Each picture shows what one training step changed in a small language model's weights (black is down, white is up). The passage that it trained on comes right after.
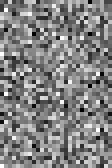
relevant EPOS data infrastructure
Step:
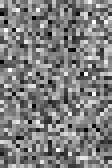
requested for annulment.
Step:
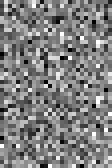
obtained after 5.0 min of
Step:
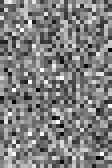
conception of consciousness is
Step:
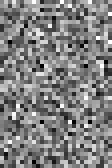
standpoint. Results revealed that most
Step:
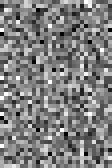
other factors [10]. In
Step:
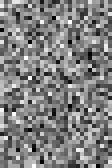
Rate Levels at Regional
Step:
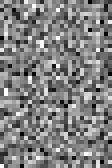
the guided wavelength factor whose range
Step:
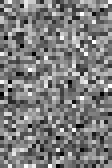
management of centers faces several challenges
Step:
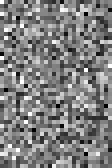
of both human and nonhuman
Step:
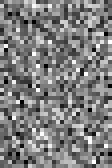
their consent was obtained. Initially
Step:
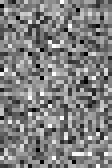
F, Zou T,
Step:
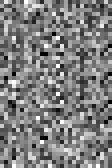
the complex problems of mental health data
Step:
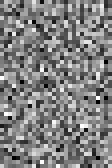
equilibrium states, providing insights into the
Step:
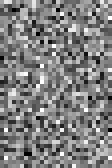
denoted by $w =
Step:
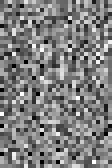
level was significantly associated with TM
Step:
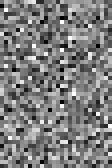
generator, G^* is the
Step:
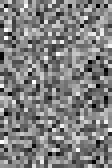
of DOS in Molecular
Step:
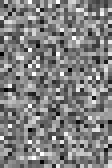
voters and the capability
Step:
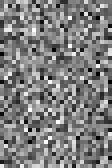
grown after a fallow
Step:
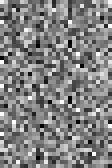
a Savanna Dry
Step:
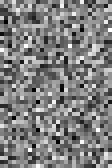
may also indicate new investments of
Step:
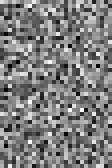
Monitoring and Decision
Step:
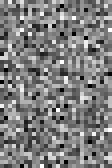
velocity, (m/s)
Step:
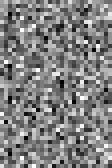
59% are male - Most
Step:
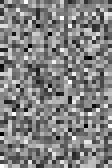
I start my work. It is
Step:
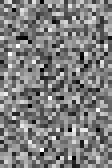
as soon as the reactor
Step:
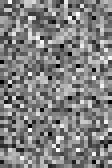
use of fertilizers and
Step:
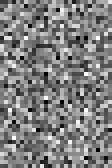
approach. A new data source,
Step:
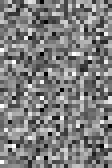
media, developing governance, determining which
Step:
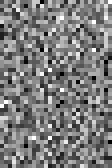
with 4.0M for
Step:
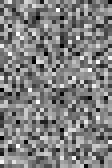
a set of things [12].
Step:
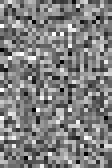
collect sample, classify the collected
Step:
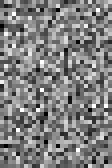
Detecting and Monitoring
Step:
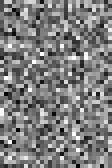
such as the Boey and
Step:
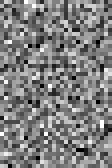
the animals that show a better
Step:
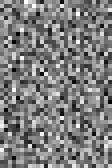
the means to carry out their
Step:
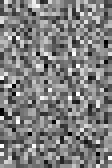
step of the project. 4.
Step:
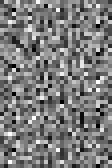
any of the values in the specified
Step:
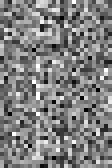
further validated our method's effectiveness.
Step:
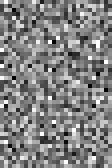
calculated. The regression modeling showed that
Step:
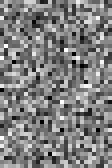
adaptation. In summary, while
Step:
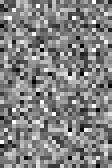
standard drug Cystone.
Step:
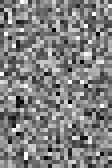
ESS is randomly assigned at
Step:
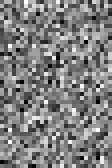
the Protocol has this to
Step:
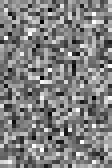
analyzer to monitor the
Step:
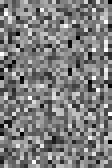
DE GRANADA
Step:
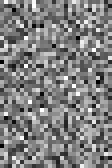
follows: $D(u,
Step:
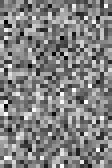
engineering and validation is proposed. An
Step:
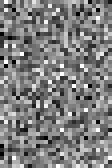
of chosen between $H_0
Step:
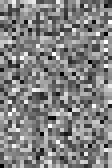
participated in this study did not
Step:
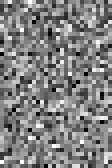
users struggle to find good
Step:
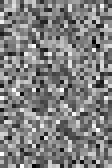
approaches with steps: identifying needs,
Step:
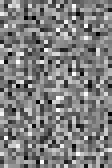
The MILP model captures
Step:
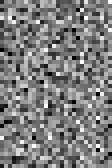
gly and mAla display
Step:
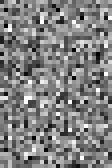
hinder the primary purchase flow.
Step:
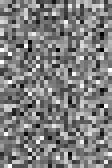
words, if the pastor of
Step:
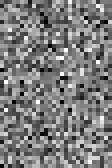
business case, so that I can
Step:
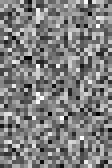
are given as follows: -
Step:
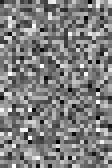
expensive. Conversely,
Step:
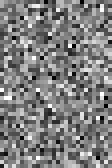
free as they realize that if
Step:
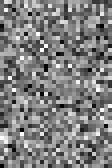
of them are referred to as
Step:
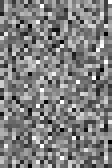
M.D. carried out the
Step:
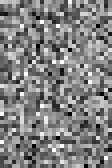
microscopy (Zeiss
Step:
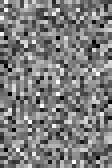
methods of adherence with their daily
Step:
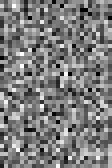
strong covalent bonds with the
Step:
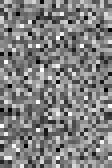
system protected by conventional method,
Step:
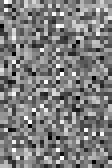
of contamination of medicinal plants
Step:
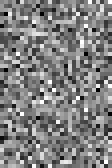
give an answer that is considered most
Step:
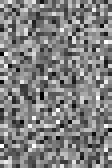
support in the field of comparative
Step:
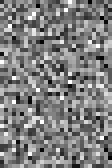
that the high-energy
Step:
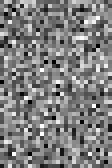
are of good comprehensibility and the
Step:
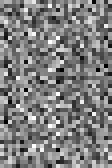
regarding the use of the respective
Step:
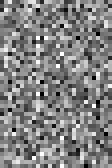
non-linear mapping technique is applied
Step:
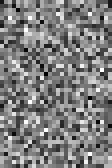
Men and women responding with
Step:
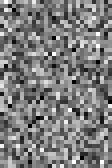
to accelerate the transition towards
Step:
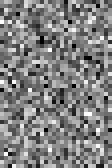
[24]. Delivering this
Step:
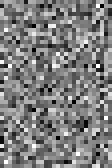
accuracy with the shortest training time
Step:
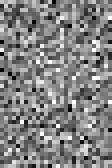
opportunity to absorb Pakistan
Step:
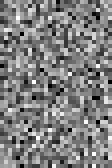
occurs due to the fleet
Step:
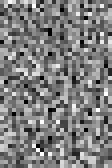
been made to know the regulatory framework
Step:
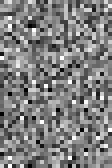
from the pleural cavity
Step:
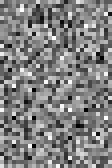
Generation Expansion Plan
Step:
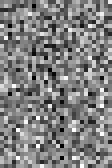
algorithm", SIAM journal on
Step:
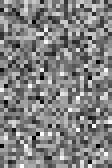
more recent times. Trade created
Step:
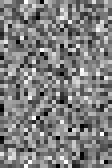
a high stiffness and strength with low
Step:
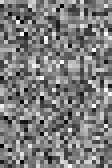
°C), incubation time
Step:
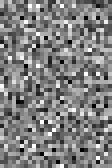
compliances D_c
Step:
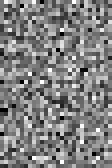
generally increases with age, and most
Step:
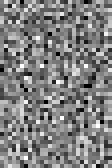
cases. The shock shape is
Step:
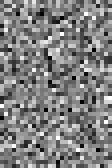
on plants to find out possible
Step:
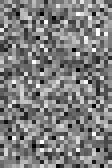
on ABI (mean
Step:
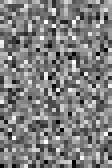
Here in the preface of this
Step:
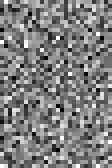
be fixed with a new technologically
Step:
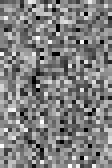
exit survey. Theme
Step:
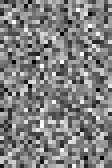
Reject HO *. The
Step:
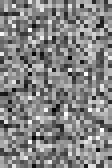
(ESI) modes. The
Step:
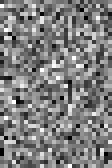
to clear the register at initial
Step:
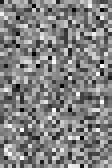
Fuzzy Syst.*
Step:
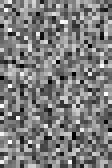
in the context of knowledge and
